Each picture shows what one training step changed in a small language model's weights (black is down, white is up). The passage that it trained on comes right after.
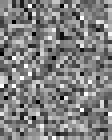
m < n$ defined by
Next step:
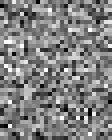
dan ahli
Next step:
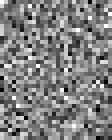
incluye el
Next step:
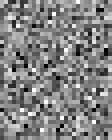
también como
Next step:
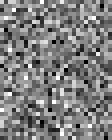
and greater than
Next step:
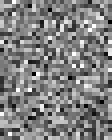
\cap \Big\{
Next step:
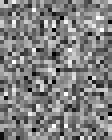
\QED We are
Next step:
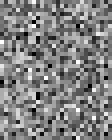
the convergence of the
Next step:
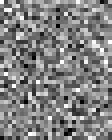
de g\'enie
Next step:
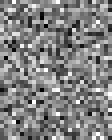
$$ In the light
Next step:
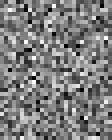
the assertion follows
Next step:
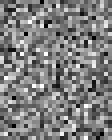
acordo comercial
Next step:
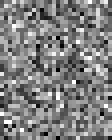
A través de la
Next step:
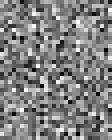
fine art,
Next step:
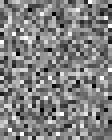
into groups of respective
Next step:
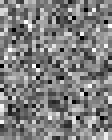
structures in both
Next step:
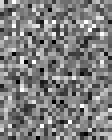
\mathbb C$ is given
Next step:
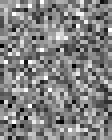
Pinterest ve
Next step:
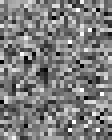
с применением
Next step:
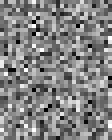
the stochastic
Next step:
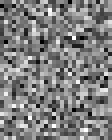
keyingi ish
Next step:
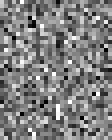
term added by
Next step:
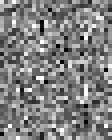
\circ B \quad
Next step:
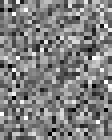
und einheitlich in
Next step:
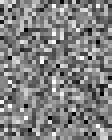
We briefly
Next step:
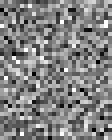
núcleo de
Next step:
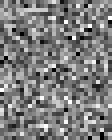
of the constant forcing
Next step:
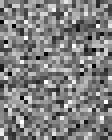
in finite time. In
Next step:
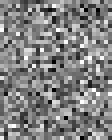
(especially in
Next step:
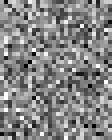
$G$, and the
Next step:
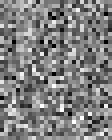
коса» та на
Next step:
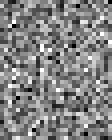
ham o'z
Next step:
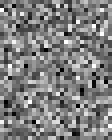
real truth in
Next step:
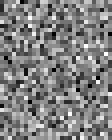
and so we omit
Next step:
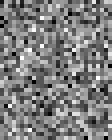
asam urat
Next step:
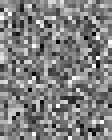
- *choisir
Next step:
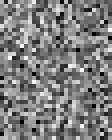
product. We also define
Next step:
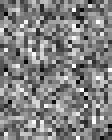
generating function of
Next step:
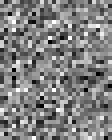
(\Delta \phi)
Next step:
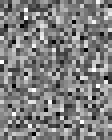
follow the known
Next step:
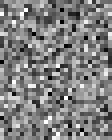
beneficiados por
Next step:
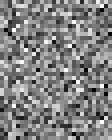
with the theory of
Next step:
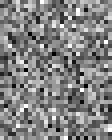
Kharkiv as a
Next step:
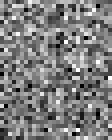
entre 50% e
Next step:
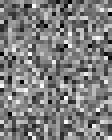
je dosledno
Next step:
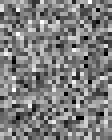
families of observable
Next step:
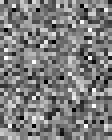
is rational or
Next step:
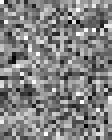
on a subspace of the
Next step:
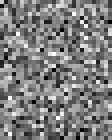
of informatization
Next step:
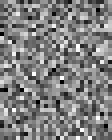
are just the sets
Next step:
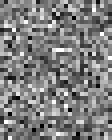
function $W$ can be
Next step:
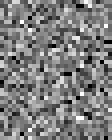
эса эса
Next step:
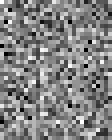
muhim qadam
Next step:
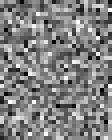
and $t$ of the
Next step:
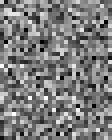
single approach to
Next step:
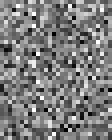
mais fina e,
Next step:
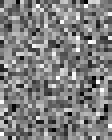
holds in general. That
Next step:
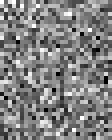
families. Fuller
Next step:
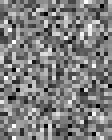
accumulation point
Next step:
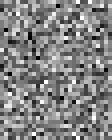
means that the time
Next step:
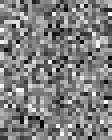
local creative
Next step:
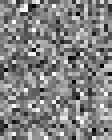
the Laplacian
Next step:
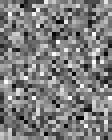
function of quenched
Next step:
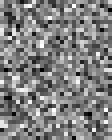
des résultats
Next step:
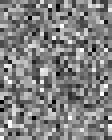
nela se inspira
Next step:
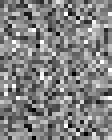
ham dorivor
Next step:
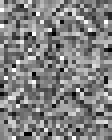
tangencies as
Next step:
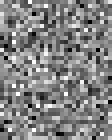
$X$ for which
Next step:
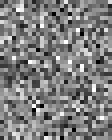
only if the simple
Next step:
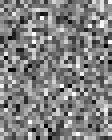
that cascades
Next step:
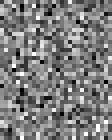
generativa che si
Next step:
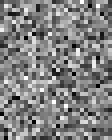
function $g(r)$
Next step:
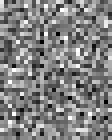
vezes não se
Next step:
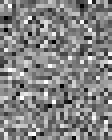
is true for the
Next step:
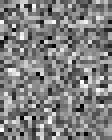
i \lambda_i
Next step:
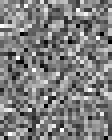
– Doctor of
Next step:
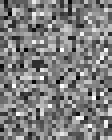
for en jolle.
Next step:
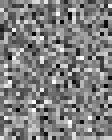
We relegate the
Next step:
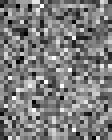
tracking in
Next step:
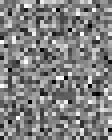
Companies Need
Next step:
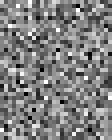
• População
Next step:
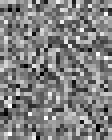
**agravamento das
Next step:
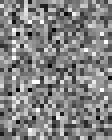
\rightarrow 0, \]
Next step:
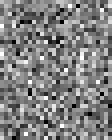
jismoniy va
